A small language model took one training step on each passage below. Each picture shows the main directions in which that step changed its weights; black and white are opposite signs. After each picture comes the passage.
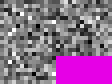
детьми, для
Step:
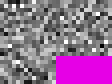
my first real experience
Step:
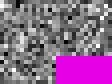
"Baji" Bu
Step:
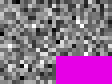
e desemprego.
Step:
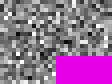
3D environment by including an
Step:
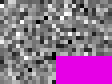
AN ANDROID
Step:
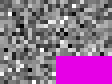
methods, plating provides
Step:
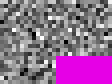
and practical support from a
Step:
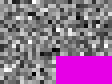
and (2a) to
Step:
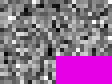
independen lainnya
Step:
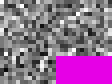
eres capaz de
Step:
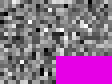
respond to any form of
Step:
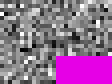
space debris,
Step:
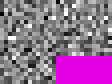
або спільно з
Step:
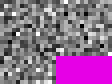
aralashmasi yoki
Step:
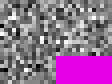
process starts through
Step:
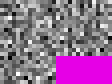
qilinadi. Buning
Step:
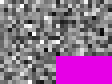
uning sabablari va
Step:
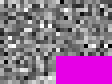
neuropathies are
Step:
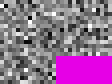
environmental problems (Van
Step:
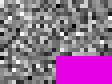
and only if every
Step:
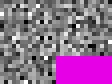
Distribution of
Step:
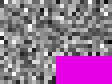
em si. Maior
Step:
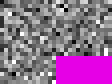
and data analysis procedures
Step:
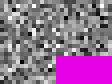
and 4) geographical
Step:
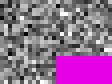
life style/ Physical
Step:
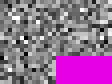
пословицы и
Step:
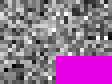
including an American
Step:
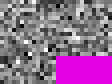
scaly, circular
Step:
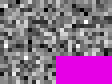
aquello que
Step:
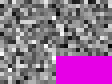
our nowcasting
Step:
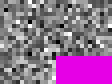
s.). Bundan
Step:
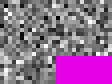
procedure was reported
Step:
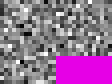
compatible with a
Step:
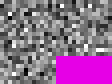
the new qualities were within
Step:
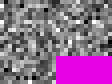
per loaded pin
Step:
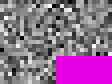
networks is a necessity
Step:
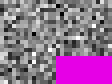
from petroleum
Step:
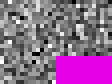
growth of the currency
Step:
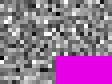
of conflict of interest
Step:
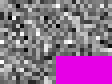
kilogramdan 2
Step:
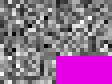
barreiras das
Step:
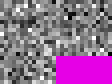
standards. Next
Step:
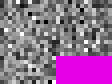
ular juda ko'p
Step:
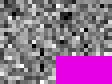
on Teams.
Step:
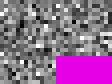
Ba'zi genlarning
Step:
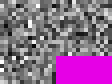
спинного мозга
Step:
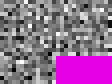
administration, European
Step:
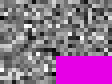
à la fracturation
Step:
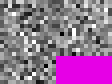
flow computations:
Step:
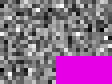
were tested in an
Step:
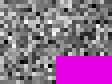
Если же
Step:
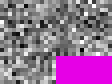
be done in such a
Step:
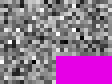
of interest associated with the work
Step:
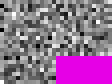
Systems, in:
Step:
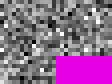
young school-age
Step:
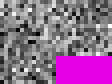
union and to know the
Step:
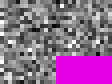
– foot of the
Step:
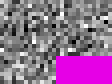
spatialise his
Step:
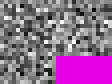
general material balance equation
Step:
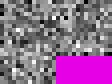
answer obtained, it
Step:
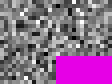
forecast error for
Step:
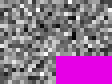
Tiv* in E.
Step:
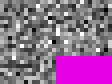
ва у ёки бу
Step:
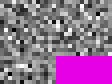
Ardeidae RM
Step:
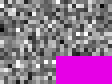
\nabla \cdot
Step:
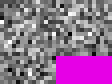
Where g is the
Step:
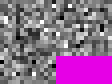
know closely a
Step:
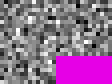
in a new way and
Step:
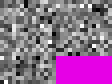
к распаду
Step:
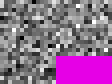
de Seguridad y
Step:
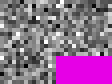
Time Cure Model
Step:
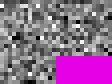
determine the efficiency
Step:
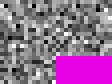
the very backward position
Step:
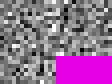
– Uma viagem
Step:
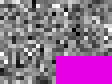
flask. To this
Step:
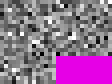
Court under crime
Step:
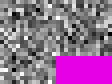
is directly related to
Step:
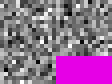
secondary schools in
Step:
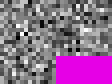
ingredients for
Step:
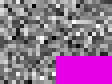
in the analysis of the data
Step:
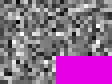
been paid to the
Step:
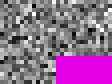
del sistema urinario
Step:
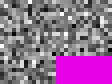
intelligence. The
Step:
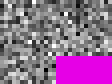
de tiempo y de
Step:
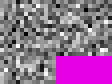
zich voor
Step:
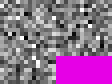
architectural design
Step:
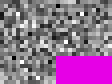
focus is on providing
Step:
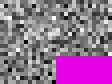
the valence of the
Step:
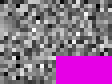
Molecular and
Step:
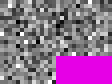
level orbit could process
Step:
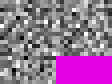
iluminar el
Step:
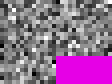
alerts, and
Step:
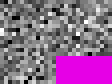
of SNS. The
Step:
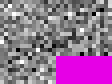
your relatives /
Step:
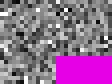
be conducted to help
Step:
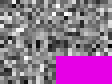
aucune réaction,
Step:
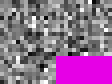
in what is known as
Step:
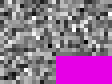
relationship between customer
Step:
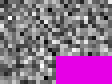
un techo para que los
